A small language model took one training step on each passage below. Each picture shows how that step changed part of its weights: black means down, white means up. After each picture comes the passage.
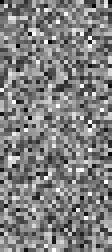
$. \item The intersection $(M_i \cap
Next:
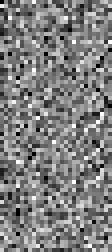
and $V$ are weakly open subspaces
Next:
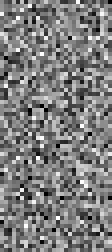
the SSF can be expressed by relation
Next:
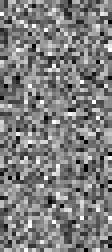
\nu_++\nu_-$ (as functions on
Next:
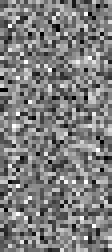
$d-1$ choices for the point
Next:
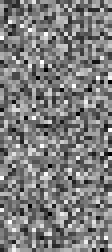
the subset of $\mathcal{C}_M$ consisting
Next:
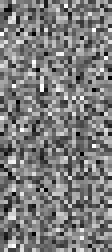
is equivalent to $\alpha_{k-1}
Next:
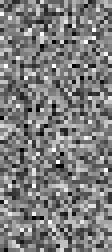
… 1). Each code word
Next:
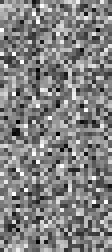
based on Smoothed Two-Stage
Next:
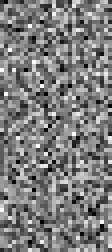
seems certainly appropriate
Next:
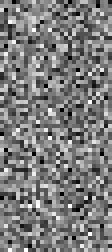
where $k \in \mathcal V = \{ 1,
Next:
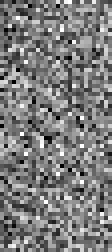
approximate function $\vp^\ve$ by
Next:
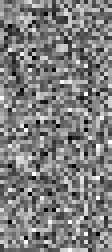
the power contribution from
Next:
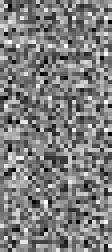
also found a parallel result for
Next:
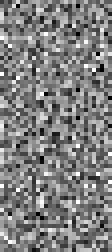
group *632), meaning that the
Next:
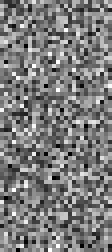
the function $\eta(x)$ (see
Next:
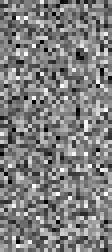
The Poincar\'e return time
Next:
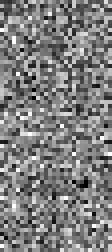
$IE$ of the line graph of a
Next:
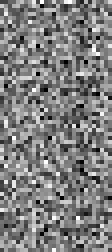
Painlev\'e $VI$ equation
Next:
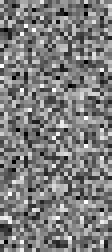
but not the optimal probabilities
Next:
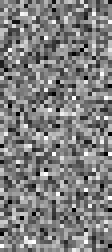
around $1$, at distance
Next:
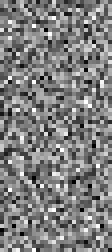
this paper is the establishment of the
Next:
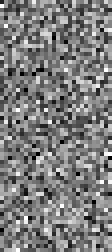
We denote by $\mathcal{F}$ the set of finite
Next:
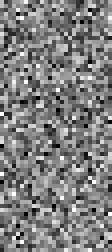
the field $\mathbb{F}$. \section{Main
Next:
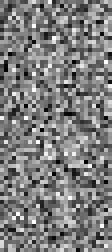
into non-overlapping bends,
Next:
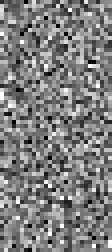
Gorenstein if \begin{enumerate}
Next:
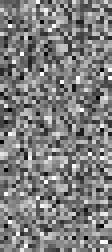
to $\mu_{\ell}$ (using the
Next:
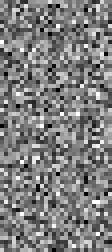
defined formulas if scientific results are
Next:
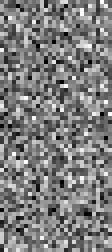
Poissonization technique, which
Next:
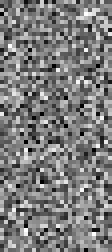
superalgebra, there is a notion of a
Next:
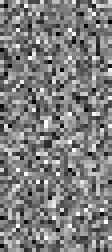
all $\frak p\in\Supp M$
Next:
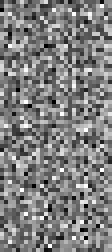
that a random linear map $T$ works with positive
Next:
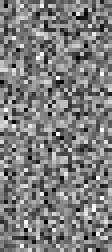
under contraction and isomorphism, and yields the same bound
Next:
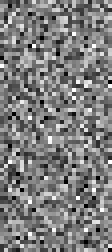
be a list (or a cyclic order)
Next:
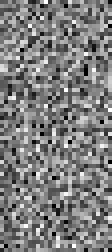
well-posedness results and aims of the
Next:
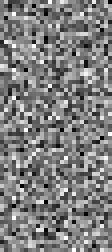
whose parametric production matrix is $P$.
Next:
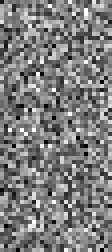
points in the epsilon ball and the line,
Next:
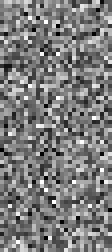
$\om_C$ to itself. To
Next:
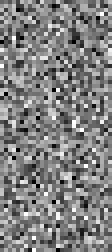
Wilfred A. Cooper,
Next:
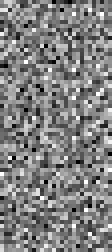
Therefore, we may assume $N\ge 5$.
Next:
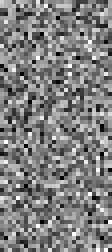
will be here. Manuscript
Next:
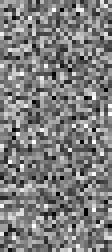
the magnetic field $h$ is a constant
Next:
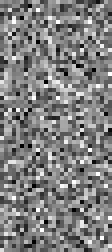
\in \mathcal{G}_{n,\deltanew}
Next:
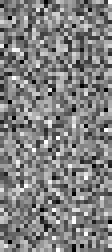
(0,1)$ and real number $\delta \in
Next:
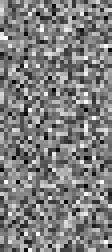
theory for function fields over number fields. The construction
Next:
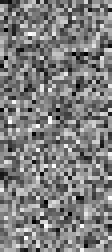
assuming initial data $u_0$. Suppose that
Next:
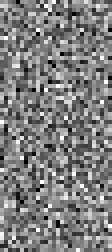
speed offset (colored
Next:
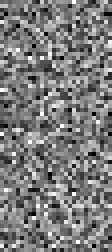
\end{align} where $\M$ is a number
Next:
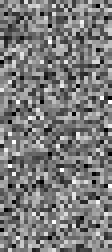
$\mathbb{E}$ onto the domain
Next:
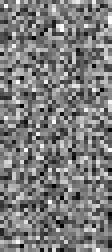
of $n$ steps with $l$ points
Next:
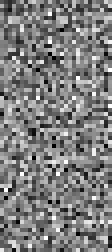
$H$ for each $g\in G$. It
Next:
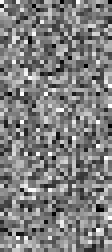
of self-dual $2-$forms
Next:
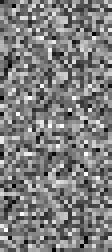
satisfies the bilinear relations 3,4.
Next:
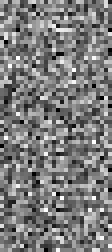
preferences and by stated preferences
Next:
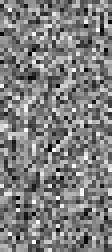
purpose of simulating the measurements \(
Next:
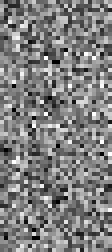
the complex of $\BZ$-modules with
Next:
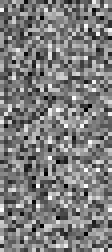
\to 0 \] is exact, which
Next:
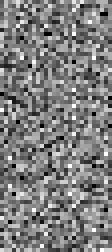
(mod $p_{k}$). We then let
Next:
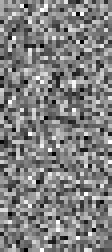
cost; however, we explain below
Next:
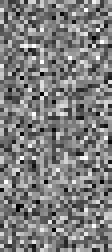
set list of nonempty compact sets. For example
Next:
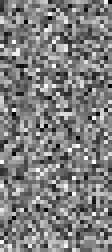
0.95$. Each simulation day
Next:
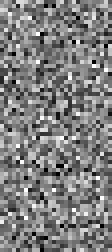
$(K, v)$ now embeds elementarily
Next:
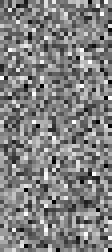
the faithful normal semi-finite
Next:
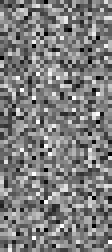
\}$ are given points in ${R^2}$
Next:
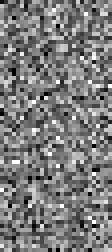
to be the image under $\Psi$ of the subgroup
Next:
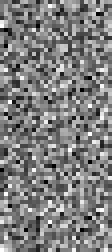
we first introduce some notation. For any
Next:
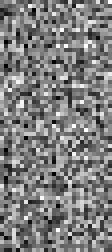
family of minimal isometric surfaces
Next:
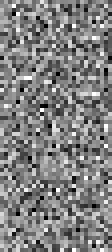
In 1937 Wagner building
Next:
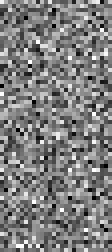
definition of the $p$-elastic functional
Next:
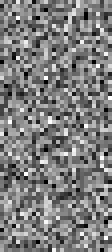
$+\infty$. Surprisingly, it
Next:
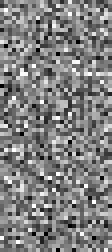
Theorem~\ref{thm:avoidk} can
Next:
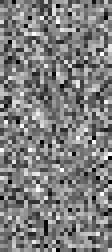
a solution of \eqref{eq:ls} is
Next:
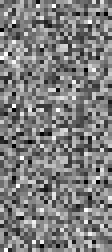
In this case, the system of the elements
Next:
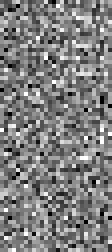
evaluation strategy leads
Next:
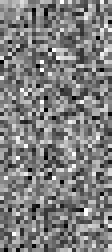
sequence of parentheses. Figure 1
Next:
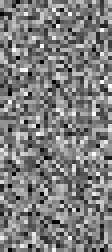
from Proposition \ref{linenumbers} that
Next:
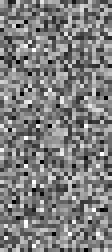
process. We suppose that the unknown
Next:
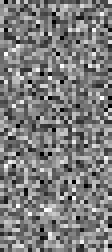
detection probability over $\kappa$-$\mu$
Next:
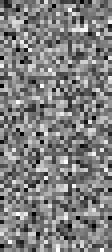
f)| \geq p+1.$$ Conversely,
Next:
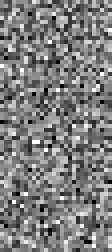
of $G_{\dt}$ is a maximal
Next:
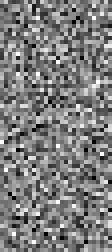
d)$ is an Hadamard space, then
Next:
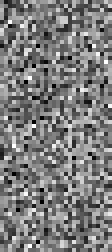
the equation for the tangent plane
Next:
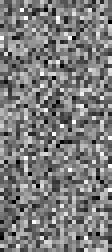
Widely known is the proof of the polynomial
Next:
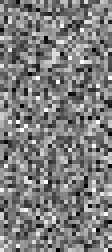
we present an averaging technique
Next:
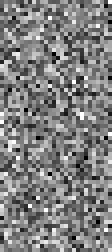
if after Enforcer's
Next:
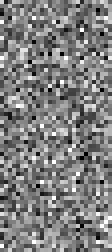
specifications, a substantial part
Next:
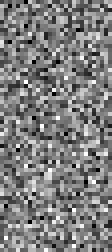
if so does the sequence $(B_n)$. In this
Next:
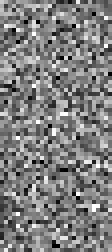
and the Schr\"{o}dinger
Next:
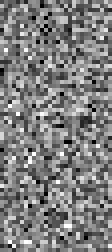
to $p/q$. Furthermore, there
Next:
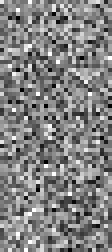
\quad u\in E^u(x)
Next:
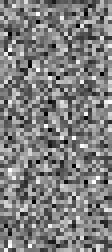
be a halving of $S$. There is
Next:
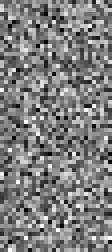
law \begin{equation}\label{i}
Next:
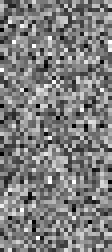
the properties of $\omega$ implies that Assumption
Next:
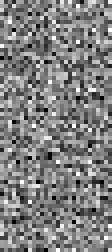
\cite{Luc21c} for
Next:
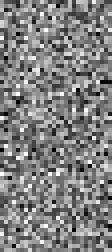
linear injection and $R(B)=H$, then
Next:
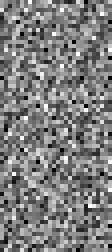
remainder of the euclidean
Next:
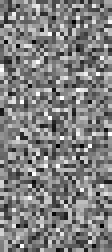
equalities hold when $1<i\leq
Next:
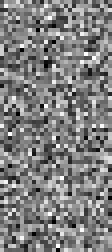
It connects the condition in Definition
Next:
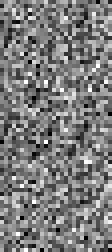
consists of automorphisms of the finitely
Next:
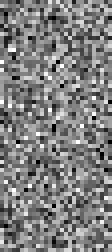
is contained in $$\mathcal{Y}_f:=
